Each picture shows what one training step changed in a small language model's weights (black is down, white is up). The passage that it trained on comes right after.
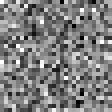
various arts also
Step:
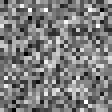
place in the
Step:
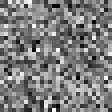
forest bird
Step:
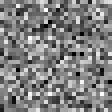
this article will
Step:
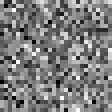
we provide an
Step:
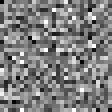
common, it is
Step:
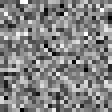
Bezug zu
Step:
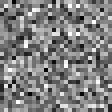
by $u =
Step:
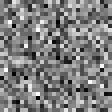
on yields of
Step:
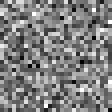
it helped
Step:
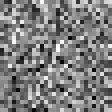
Number of
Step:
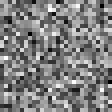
The mechanism
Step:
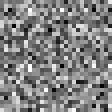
os três
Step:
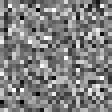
queries, as
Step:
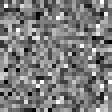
onde portare
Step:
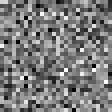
2 Equidad en
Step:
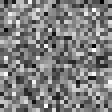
renova seu
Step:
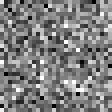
periods. This
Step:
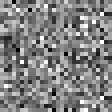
à la colonisation
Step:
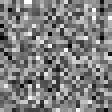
of the proteins
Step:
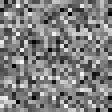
The Jaina has
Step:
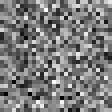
the impact of
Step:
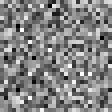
have seen lot
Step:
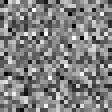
ko'p duch
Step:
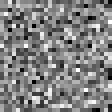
available as
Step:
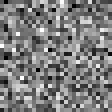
X40 Figure
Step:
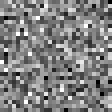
tube which is
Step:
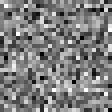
- Interaktiv
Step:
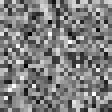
collection was
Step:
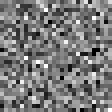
the other hand,
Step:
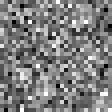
и крупные
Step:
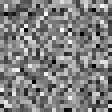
penaliza la
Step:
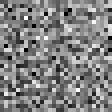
vector on the
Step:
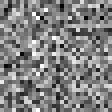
apesar de
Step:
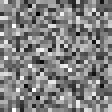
bir qismini
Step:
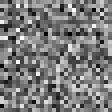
ensure public
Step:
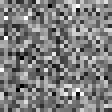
main objective
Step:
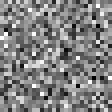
frais) -
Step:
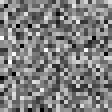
may be located between
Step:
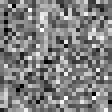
Evaluation of
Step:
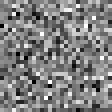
were tabulated
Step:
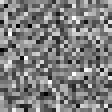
may be required
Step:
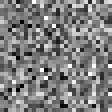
of labor.
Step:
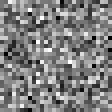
dry matter
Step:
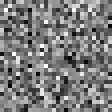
statistically significant
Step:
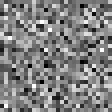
nomlari bilan
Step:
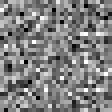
com os discentes
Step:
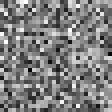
order to work
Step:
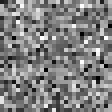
itu ada
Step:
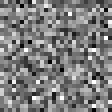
rRNA ва
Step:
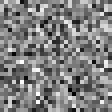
of thousands of
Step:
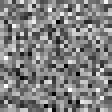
de la sociedad
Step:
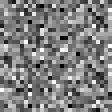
MICE ва
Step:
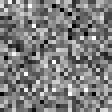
up justice
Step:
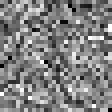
oferecendo total
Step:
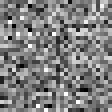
learning builds
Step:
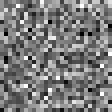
It has been shown
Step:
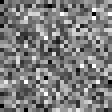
the safety
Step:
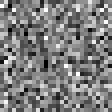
sin dejar de
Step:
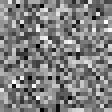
classification to
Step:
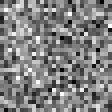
a acentuar
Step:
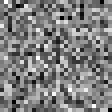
of the community for
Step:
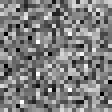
is calculated from
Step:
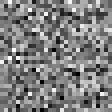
similarity to the
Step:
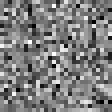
6: The list
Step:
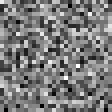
highly variable and
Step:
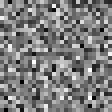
ҳар хил
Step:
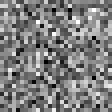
definitions of
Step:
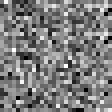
do the respondents
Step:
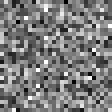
and turn the
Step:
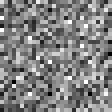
написом про
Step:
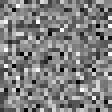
que são os
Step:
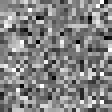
bu muammoni
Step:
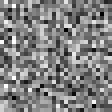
Cultural para la
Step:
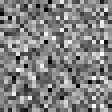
futuro Com
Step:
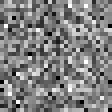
of each other, the
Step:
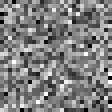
agosto de
